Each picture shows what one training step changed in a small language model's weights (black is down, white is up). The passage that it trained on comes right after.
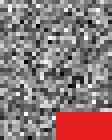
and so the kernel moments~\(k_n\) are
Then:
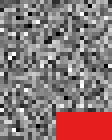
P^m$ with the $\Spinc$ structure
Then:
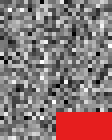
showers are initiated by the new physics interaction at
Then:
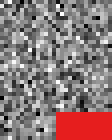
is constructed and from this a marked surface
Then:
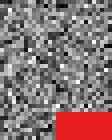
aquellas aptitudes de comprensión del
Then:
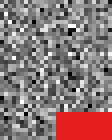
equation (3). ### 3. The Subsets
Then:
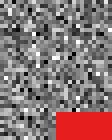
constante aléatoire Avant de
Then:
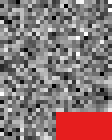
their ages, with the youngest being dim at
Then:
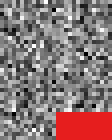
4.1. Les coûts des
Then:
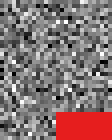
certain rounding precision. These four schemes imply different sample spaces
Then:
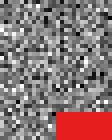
досвід, благоустрою
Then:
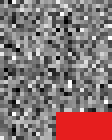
Proving by contradiction, we suppose that there exists a sequence
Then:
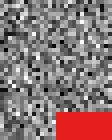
речи, В статье освещены
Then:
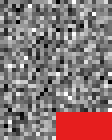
i zbiorowej autonomii,
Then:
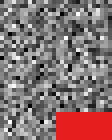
va mahalla hamkorligida qo'shimcha
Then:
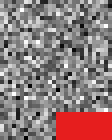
and nonmetal substrates, such as gold
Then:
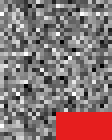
Nº: 31 Complemento:
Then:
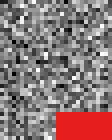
the result. \end{proof}\vs
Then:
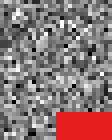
kelimenin kökünde bulunan
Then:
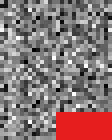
оволодіння технікою
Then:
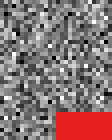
each characterized by specific parameters, such as characteristic frequency
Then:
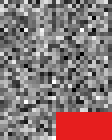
this case) as well as the different branches of solutions
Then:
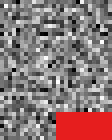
cycle on $n$ vertices, respectively. The
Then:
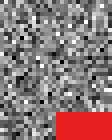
is tested on the Cigre LV benchmark
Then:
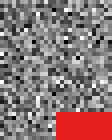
second one. $Q$ is the virtuality of the
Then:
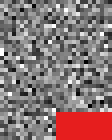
$mk+kn+mn$ (see below
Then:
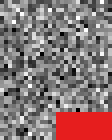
indicator. It is easy to apply, but does not
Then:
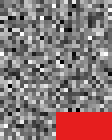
the two equations shown as equation \eqref{eq15}.
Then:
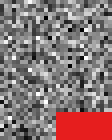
Yangi yerlarni o'zlashtirish orqali
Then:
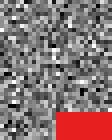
*International Journal Of Automation And Digital
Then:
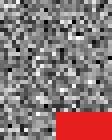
preocupação predominante
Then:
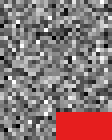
large $d$ limit. Finally the generalized latent entropy
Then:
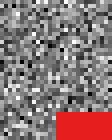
местах лишения свободы по
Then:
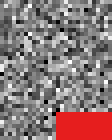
xudi mo bud, vale solhoi
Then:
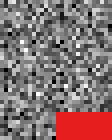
→ ‘дуновение’,
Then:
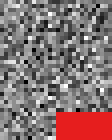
our frontier (steps 14--15).
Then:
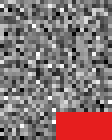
language textbook for foreign students. /
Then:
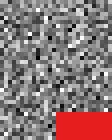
Bobur asarida she'riy
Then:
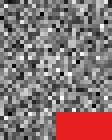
\rtimes \tau \cap\mathcal O _{a
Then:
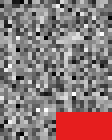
energy is increased as the value of electric field
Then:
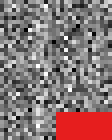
qo'lning tirsagi esa
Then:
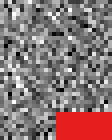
in het totale vermogen van A BV van
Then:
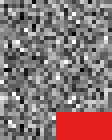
136 artículos han sido reformados
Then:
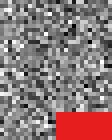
il vise à préserver et restaurer
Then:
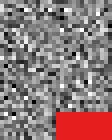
of the LQ problem and its relevance in various
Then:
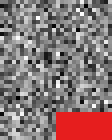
$\mcR$-module to be topologically finitely
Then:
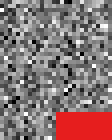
the antisymmetric basis, which requires that
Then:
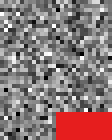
the people and serves their interests, the
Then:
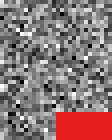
we have changed the integration variable to $\tau'' =
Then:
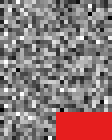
qilishda namoyon bo‘ladi va matnni
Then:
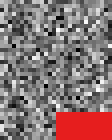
of complex discs fills exactly the region
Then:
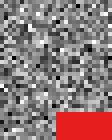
Kishore Papineni, Salim
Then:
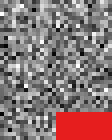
of $K$. That is, one can find an
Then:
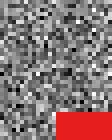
Interestingly, also for $D = 0$
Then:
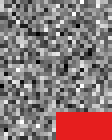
T. Mealy contributed equally to this
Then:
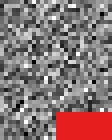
\circ \phi \in \tfwg$
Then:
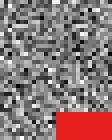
do SUAS (Sistema Único
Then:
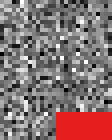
Зуфарова **Hurmatli
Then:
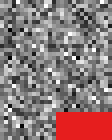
two independent particles $\alpha $ and $\beta $ is the
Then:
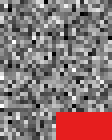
en los ítems contexto
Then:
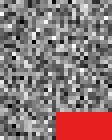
discussions, and Chris Isham and Gary
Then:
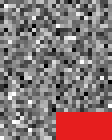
not have marking-free vertices of positive genus
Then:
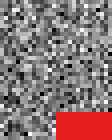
\citep{peng02,peng10}. For
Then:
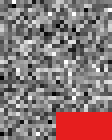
y la presión arterial elevada son
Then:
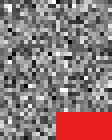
i \le \ell\\ e_i\quad
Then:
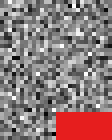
The southern zone appears to be
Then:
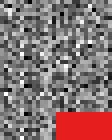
буғдой, ўғитсиз.
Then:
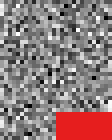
СМИ, резко возросла роль
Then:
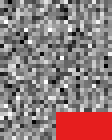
The response of these various components was calibrated
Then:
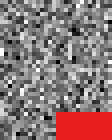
$256$ to $1024$, variable learning rates
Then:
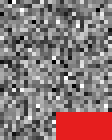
\subsection{Motivation} The Least
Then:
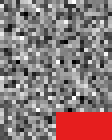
a adoção de medidas sustentáveis em
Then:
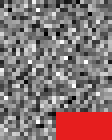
positive decreasing sequence such that $\lim_{n\rightarrow
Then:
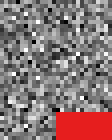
среде, особое место занимают
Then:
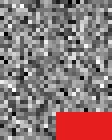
Riemann sum. The running sum is then
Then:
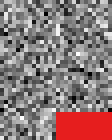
$\boldsymbol{\underline{X}}_t$ is
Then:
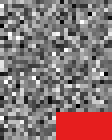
про підозрілі операції до
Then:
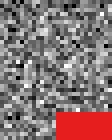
finite collection of rational points must be enough to guarantee the
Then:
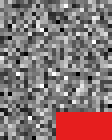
methods to text-to-speech
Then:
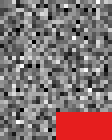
amaliyotiga kiritish muhim ahamiyat
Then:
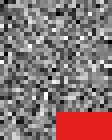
{Q}uestions of completeness,}
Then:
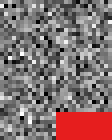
являясь постоянным покупателем
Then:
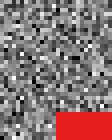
4\% MilliQ-filtered water during 2
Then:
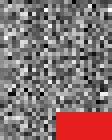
Шарипова, М. Б., &
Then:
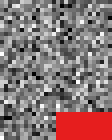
посмотреть фильмы,
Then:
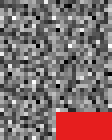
У ЛИЦ МОЛОДОГО
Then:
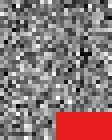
mm annular space between the two coaxial
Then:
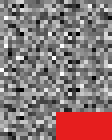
бъде достатъчно
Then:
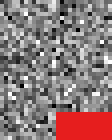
задач. Так же было
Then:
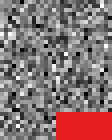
влияние на хозяйственную
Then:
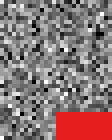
finite index subgroup, $\rho_{\alg}$ is induced by
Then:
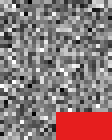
The particular word shape analysis utilized in the present study was
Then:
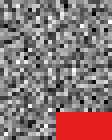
acidentada (Imagem 2). A
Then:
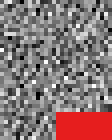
\label{coresxw01item1} If
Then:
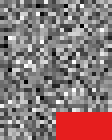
of the War. *Kharkiv
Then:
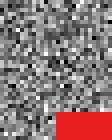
attempts to map the common name to the
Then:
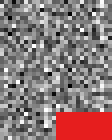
4 by the solid line. The dotted lines are the
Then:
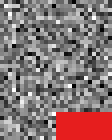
*na e pela* linguagem.
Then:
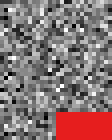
of the probability distribution which falls outside the margin
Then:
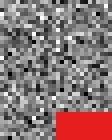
diferentes pés-direitos. Caso
